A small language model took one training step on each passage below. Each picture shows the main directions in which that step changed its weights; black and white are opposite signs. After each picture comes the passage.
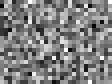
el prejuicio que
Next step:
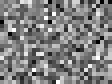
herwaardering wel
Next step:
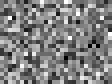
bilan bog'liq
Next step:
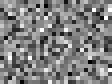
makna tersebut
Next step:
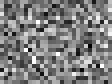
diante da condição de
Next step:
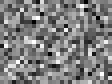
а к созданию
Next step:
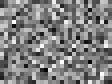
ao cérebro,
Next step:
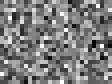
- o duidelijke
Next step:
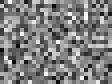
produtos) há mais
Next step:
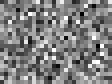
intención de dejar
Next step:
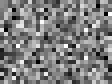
(WTP) dari
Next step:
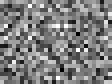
valuable resource for
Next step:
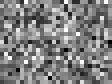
Н. І., Первак
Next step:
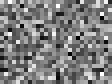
z rodziny
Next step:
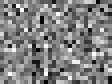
خواهی و
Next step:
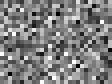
qual as competências são
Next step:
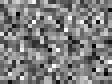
констатировать, что
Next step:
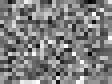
Migration Of
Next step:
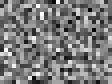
Essa liberdade
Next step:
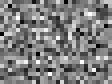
в поддержании
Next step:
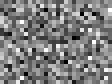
H. The Evaluation of
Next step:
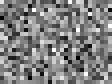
y las cargas sobre las
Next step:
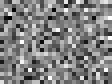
Rondón, J.,
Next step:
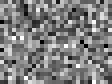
guruh, 2-kurs
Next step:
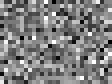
bugungi kunda
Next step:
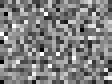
população que procura
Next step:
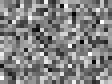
\varphi =
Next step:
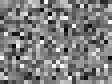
BaCO_3 na
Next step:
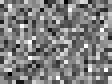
e se apresenta como
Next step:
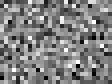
dos resultados foram
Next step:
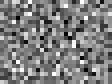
муҳим аҳамият
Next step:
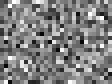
І в такій системі
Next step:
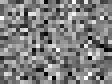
aanvoelt en kent
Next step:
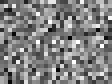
uchun qo'llashadi.
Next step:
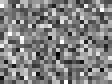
rețelele semantice
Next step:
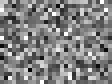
de riesgo de carencias
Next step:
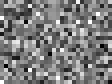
place today in
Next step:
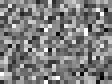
a las singularidades de
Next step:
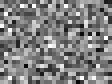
- Le refoulement de
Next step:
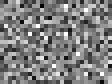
wenn möglich,
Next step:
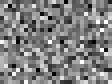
тому, що завдання
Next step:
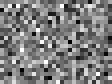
отличаются от
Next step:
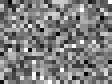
contemplação. A
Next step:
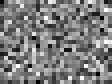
enfrentarse a una
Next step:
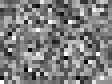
de mitigação sejam
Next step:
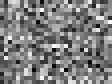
lanche deve-se
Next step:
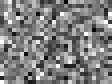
burchagida yoki
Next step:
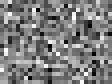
в открытке.
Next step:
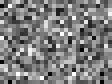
di rumah sakit yang
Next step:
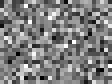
Pungello, E.,
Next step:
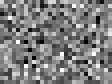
حلية الأولياء
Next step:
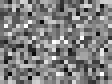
Sabbah asos solgan
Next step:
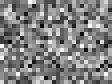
Video Go
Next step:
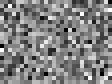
управління та
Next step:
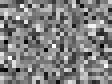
Tilda bunday
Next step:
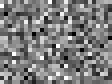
sayyoh qayd
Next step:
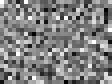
formadores enfrentam
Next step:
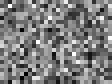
Kelurahan Babakan
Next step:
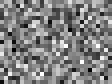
sem uma prescrição
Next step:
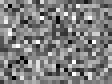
в позиционном
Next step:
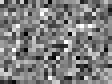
to the highlighted
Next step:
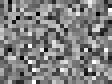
es decir, qué
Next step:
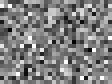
samenhang in deze
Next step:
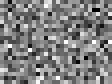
BUONO S.,
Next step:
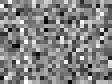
world economy is
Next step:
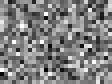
the scheme to express
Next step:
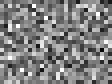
a efectua
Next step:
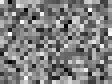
have responsibility
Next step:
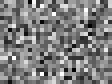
ondanks de algemene
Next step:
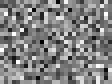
arquitetura moderna
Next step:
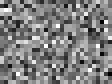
bu jarayonda
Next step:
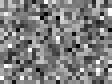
3, Issue XII,
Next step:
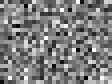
as a practice, and
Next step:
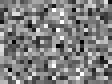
Strip, Kapas
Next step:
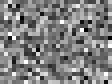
бидат прифатени
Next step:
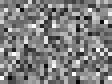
asosiy maqsad,
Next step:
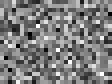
Algerian students of
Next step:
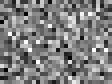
Академии наук
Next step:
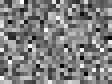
etish imkonini
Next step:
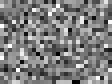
trazas de Mateo
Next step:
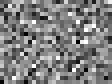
связанной с
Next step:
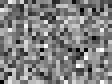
examples of them.
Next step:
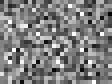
Convención podemos
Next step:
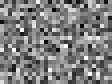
learning method in the
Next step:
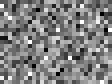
e observando seus
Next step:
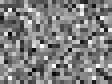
хатларда ҳам
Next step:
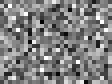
a “língua
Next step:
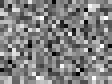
άνω των
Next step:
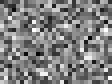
se pesquisar sobre turismo
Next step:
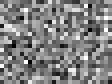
está compuesta por
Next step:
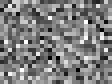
из стрессовых
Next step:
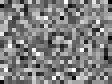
inspirado en su
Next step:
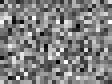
comunicación oral y
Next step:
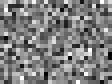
facial inferior se
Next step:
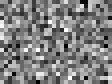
temática, d) sin
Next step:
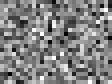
Reevaluation of
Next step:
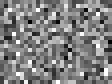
qilish hamda 18 dona
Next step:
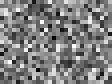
bidang evaluasi
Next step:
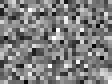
Physical Education and
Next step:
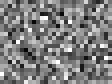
суспільстві, а
